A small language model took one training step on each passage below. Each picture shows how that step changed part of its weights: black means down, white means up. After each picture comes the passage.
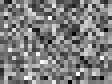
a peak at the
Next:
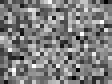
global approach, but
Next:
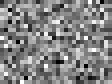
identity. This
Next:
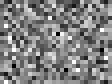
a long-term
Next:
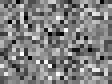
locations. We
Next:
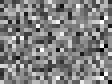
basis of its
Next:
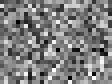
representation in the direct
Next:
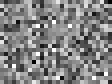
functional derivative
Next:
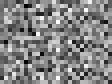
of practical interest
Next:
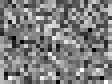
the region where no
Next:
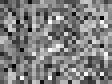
experiments and studies.
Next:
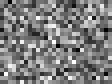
the collective
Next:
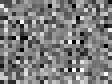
are mapped through
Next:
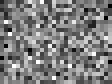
simplest case
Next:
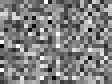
(b) indicate
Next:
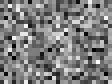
same quantum number would
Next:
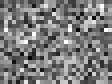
when the metallicity
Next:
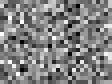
also take into
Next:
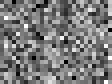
TAR model by
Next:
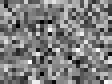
size dependence on
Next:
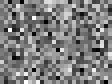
leading shift for the
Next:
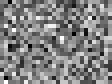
the bare
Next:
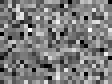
Fermi surface consisting
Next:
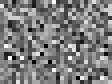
is satisfied for
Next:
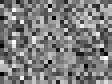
theory, are
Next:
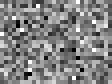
factor} The
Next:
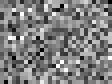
much operative around
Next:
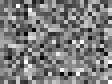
to be a natural
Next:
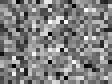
vectors, and
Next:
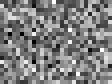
is described with a
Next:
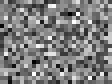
the PSR
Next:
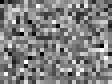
case is metallic
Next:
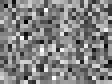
This class of
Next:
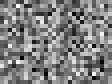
of the full
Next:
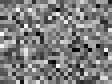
essentially contributes
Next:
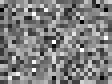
In this work,
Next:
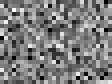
may choose such
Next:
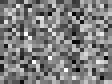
of a mass term
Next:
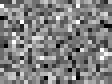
are produced, each
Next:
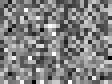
the ideal gas
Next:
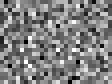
here introduce a
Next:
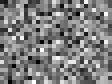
lack of
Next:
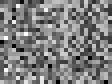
due to thermal emission
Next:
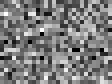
in water
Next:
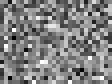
the intensity of the
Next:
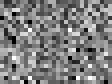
cohorts are
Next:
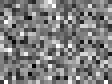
that require large numbers
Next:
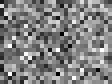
new point source is
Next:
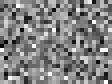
The most notable
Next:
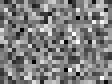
along the arm
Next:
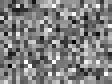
so that a first
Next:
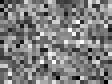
form as the standard
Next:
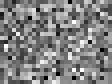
supported by the
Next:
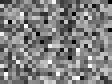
neutrino produced by the
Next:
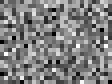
there are two sources
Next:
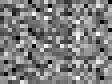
I. A theoretical
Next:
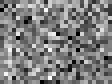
It is clear that
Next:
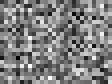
of the material
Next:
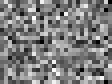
where the incorrect
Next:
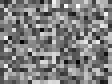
core into the
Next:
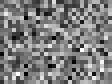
in the observations of
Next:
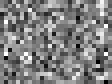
by some other set
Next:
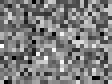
with unitary
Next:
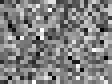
constant multiplicative
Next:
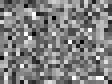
address during a
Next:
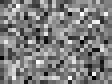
true in the case
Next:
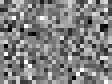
km for a
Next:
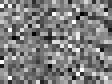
complete for lines
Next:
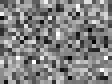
resulting in 169
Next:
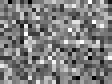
low frequency as a
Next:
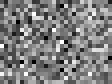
data set is
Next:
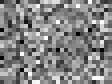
constant field) up
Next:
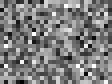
similarity with the
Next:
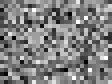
we write
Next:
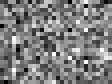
member, and
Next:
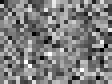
program using a
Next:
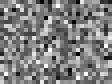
and weather
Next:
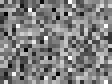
This led to
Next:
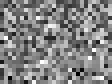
the area of the
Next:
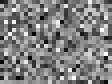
boundary asymptotics since
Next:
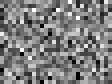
we are far from
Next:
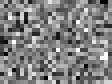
result, their amplitude
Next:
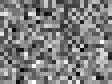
in single-particle
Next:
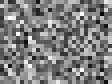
to an experimentally
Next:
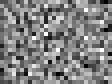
settings, they
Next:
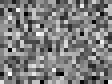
approaches give the same
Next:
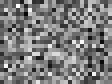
to the number of
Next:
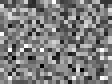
is still no such
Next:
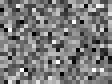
Q-values for
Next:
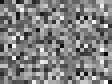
independent of the domain
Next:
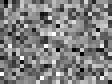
transform that yields a
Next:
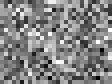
maximum projected
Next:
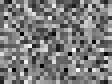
a light ray
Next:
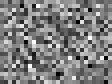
refers to the
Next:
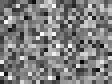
that the comparison procedure
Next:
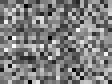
of ionisation processes
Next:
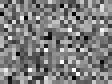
two locations in
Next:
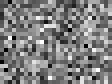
the surface brightness
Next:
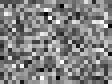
view of the
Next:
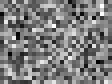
by the {\it
